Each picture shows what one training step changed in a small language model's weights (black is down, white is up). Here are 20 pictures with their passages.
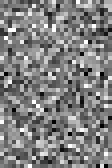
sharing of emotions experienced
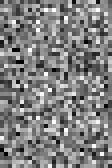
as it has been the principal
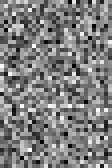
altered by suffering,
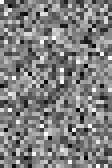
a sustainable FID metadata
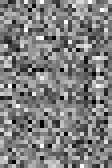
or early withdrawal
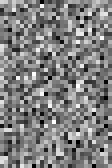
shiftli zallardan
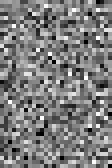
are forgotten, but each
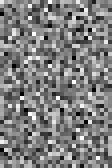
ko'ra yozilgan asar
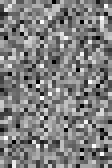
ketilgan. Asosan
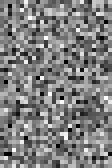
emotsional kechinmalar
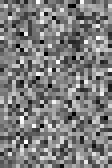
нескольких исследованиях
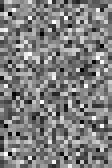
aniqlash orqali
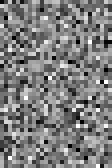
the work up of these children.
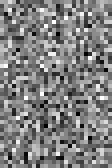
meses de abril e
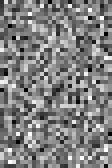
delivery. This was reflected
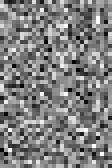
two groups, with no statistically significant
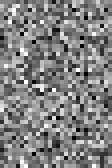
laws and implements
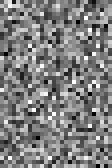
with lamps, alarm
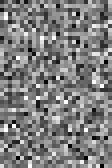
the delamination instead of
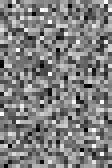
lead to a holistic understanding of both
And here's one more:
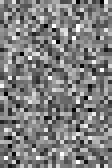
variar los huecos
